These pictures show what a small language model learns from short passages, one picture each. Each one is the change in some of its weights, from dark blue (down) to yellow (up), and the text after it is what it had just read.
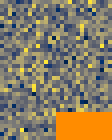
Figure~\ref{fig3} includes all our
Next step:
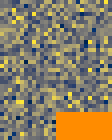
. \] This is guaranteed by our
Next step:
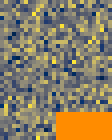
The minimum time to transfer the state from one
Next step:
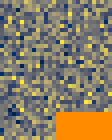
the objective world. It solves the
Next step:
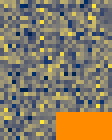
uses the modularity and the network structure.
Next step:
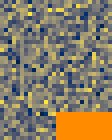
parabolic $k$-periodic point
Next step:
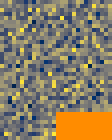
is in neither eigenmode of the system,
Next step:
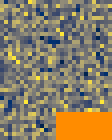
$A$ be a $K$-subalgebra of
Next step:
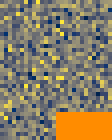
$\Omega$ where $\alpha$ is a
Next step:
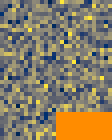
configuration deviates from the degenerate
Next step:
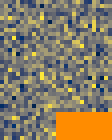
of the magnetic field $\bm B$, an
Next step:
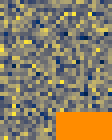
we establish the absolute
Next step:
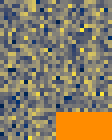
McCabe's cyclomatic complexity
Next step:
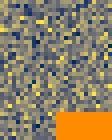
the homotopy types of both
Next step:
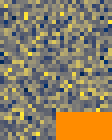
Catalan number $C_n$ and have
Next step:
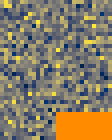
system and liquid water \cite
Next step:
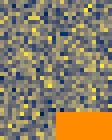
paper in this series, which will show that Theorem
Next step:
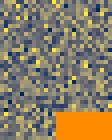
methods by a sizable margin.
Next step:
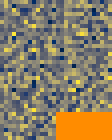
Moreover, by the construction of
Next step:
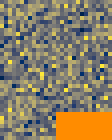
the Berman--Higman result, it follows
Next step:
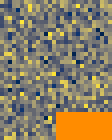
\M$ is the product of sheaves
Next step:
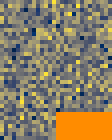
57M.} \end{abstract}
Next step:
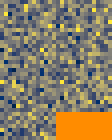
B^{r,s}$ called the
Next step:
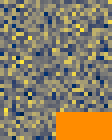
- cause local search algorithm to get
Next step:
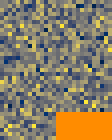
account that we have the transformation rules%
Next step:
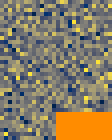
contribute to spatial convergence. The
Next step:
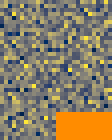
\`a la cohomologie dans le
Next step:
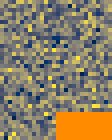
be a finite dimensional faithful representation of
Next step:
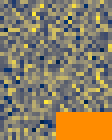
It satisfies a flow equation of the form
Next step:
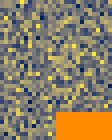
has been explained previously by the
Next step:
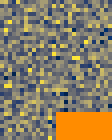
filament. {However, we note
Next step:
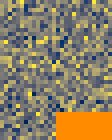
that spontaneous symmetry breaking does
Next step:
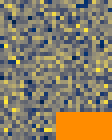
the highest deviation being 0.05
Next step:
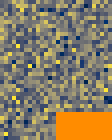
algorithm module. The pinhole
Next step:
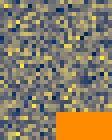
generate and infinite set of solutions simply by
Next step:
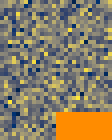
is stable under the operation which consists in
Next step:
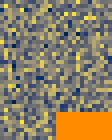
case when $x_j \nmid
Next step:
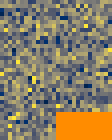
statement of the theorem. \vskip 2mm
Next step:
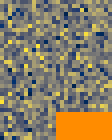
Theorem~\ref{lem:branching}, there
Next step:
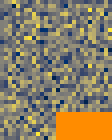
be as in Lemma \ref{lemm1}. Then
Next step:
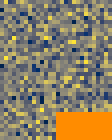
abstract solution of problem (P1) is given
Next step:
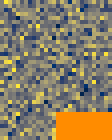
kinetic energy $E_k$ = 90
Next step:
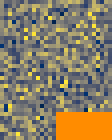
seeing conditions to confirm the
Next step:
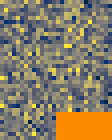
of a Levy-Tsallis
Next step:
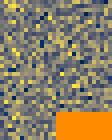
rather by infinitely many isolated poles
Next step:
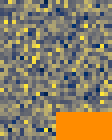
arcs on $\IS^1$ with
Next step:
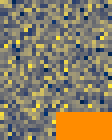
angles in Fig. \ref{F}. The
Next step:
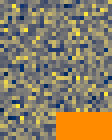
With that said we use five different
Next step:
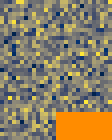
access to the channel (in case there is
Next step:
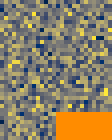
denote the $1\sigma$ uncertainties given
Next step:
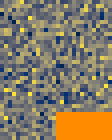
and ${}^{F}r$ are the scalar
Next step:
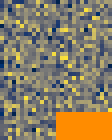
contractible family of
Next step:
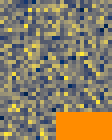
fiber there exists a unique basis
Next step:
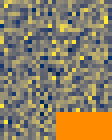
example of $(\alpha-1)$-planted
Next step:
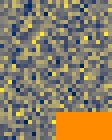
The gauge properties of Green's functions in
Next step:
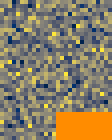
to this procedure as \textit{CP
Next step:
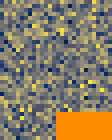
version of a recurrent neural
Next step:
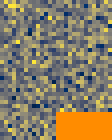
in our calculations may appear rather small
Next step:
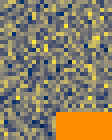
or \( \Delta X = \Delta
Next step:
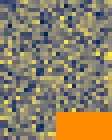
impact is unknown, we consider
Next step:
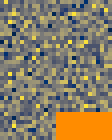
well. A simple generalization of the protocol
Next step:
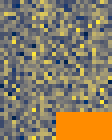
and Space Administration
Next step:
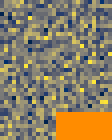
of the inverse $\rIso^{-1}$ is
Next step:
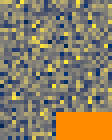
is connected. See Figure 1.
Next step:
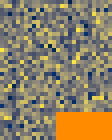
with costs and benefits of
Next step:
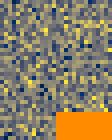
C$ to $f(x)$ thought of
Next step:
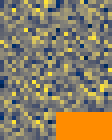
| | Downward | |
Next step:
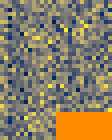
Computer Systems*, vol.
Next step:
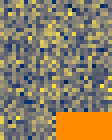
< 0. \end{equation} As
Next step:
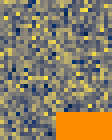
interested in nonsingular \c s, the
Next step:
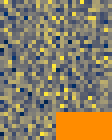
probability distribution over density matrices, which is similar to
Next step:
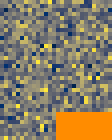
studied show high capacity to
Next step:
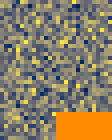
and introduced for a fixed point~$p\in
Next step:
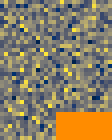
modeled accurately, it is
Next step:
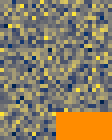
first observation was performed in 2004 within
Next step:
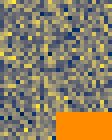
\pi)$ be a fibration over the
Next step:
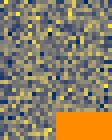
same qualitative behavior shown
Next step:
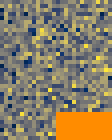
8]{hosszu}) which is a
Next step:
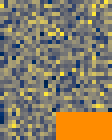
$g$ in the limit of large connectivity
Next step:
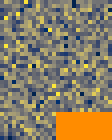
an associated mode shape. In order to
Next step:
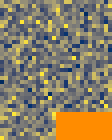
\int_{X} a\wedge\mfk
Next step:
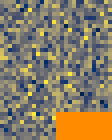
- b\gamma }. \end{align}
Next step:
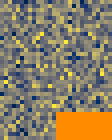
Thus, each iteration has complexity
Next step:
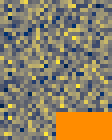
not the strongest, e.g.
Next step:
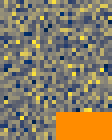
there is no difference in Ti valence between
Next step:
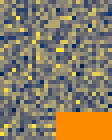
they play a role in Fluid
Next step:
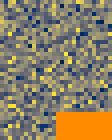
for simplicity, we have \begin{eqnarray*}
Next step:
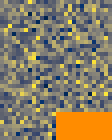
Microsoft Research have used
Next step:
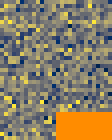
the category ${\cal FM}_q$ of
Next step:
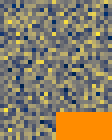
Representative cross sections of this complex
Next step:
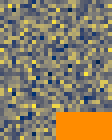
the \lartf geometry, the two
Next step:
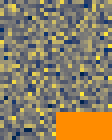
processing due to their exceptional
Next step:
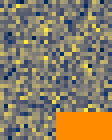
from stability conditions on the marriage
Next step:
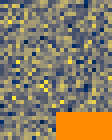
rotation under the constraint of the law of
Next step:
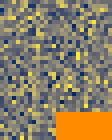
initial state recovery and develops the theory of
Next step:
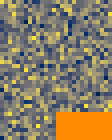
screening where false negatives
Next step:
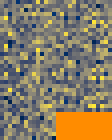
at colliders, and contributions to the
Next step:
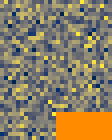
Our findings should open a novel
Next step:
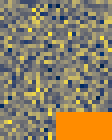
of leptons has been analyzed in terms
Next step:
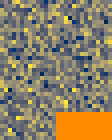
\textit{Finslerian log-energy
